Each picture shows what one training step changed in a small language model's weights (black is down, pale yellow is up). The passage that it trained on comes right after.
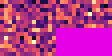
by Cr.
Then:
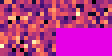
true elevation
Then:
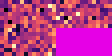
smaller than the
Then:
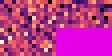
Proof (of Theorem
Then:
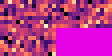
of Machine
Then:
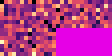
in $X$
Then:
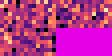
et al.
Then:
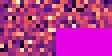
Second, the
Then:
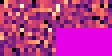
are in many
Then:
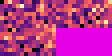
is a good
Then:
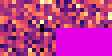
participating in
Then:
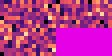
in the New
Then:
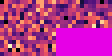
the framework is to
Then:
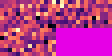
we rewrite
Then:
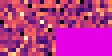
forgot his
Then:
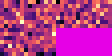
the present experimental
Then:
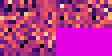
used as a
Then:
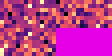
2 Not
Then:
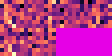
and TM.
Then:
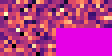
frames, where
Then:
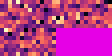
method, the
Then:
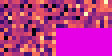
or raise
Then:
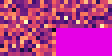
particular the density of
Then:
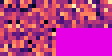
currently the choice
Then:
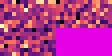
the results will not
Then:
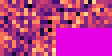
also analyzes
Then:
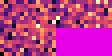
covariant of
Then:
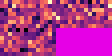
control programs against
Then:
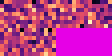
proof in the case
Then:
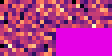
the boundary,
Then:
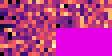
link alle
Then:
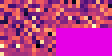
The continuity,
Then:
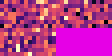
clicking that
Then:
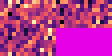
and high to very
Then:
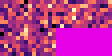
$G$ is
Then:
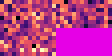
direction. We consider
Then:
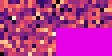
so we will consider
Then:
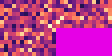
take the trace
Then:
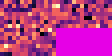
current step's
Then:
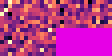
and even lead to
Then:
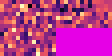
used instead of
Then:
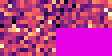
algorithms such
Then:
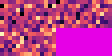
the RHS
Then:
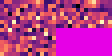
laws are made
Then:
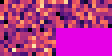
the problem of degree
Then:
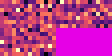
main task of
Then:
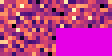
$h$ be
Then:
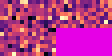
unique fixed point.
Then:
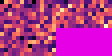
to the force
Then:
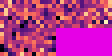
real world
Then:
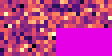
investigated the
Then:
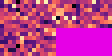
startup is a
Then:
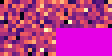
the defect size
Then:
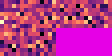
conclude, we have
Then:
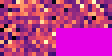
wrote the
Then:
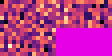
the University of
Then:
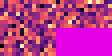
10: until
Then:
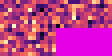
$\alpha$ is
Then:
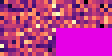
factor of the
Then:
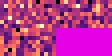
is found out from
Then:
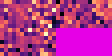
a function of the
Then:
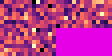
only remains to prove
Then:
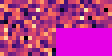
The subsequent impact
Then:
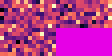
older people
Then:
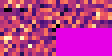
plans for
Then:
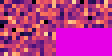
an improved version
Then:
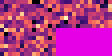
as data collection
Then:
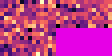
gave written
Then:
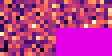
software. The
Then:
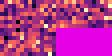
of the claim,
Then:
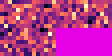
$F$ has
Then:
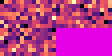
identity). We do
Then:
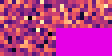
if and only if
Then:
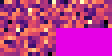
exact solution to
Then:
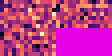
vector fields on
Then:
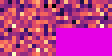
of PCM
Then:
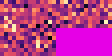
represented as
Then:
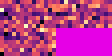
adaptation strategies
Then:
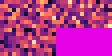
A classical problem for
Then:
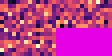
avoid these
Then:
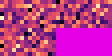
the different counter
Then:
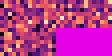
contradiction. Using
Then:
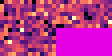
in order to
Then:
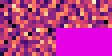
Farey graph
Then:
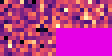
to applicants that
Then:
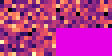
identify $V$
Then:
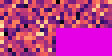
the integrals
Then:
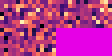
and draw the
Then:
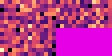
on unseen
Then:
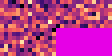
entering the
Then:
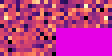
dans le cas
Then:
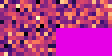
supply, which
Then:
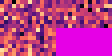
there is no
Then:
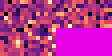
\rangle $. Let
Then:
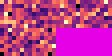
ht) with
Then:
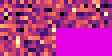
\cap F}
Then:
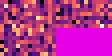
of Yin of
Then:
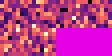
Information and
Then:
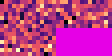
the domain of
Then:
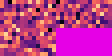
the AFM
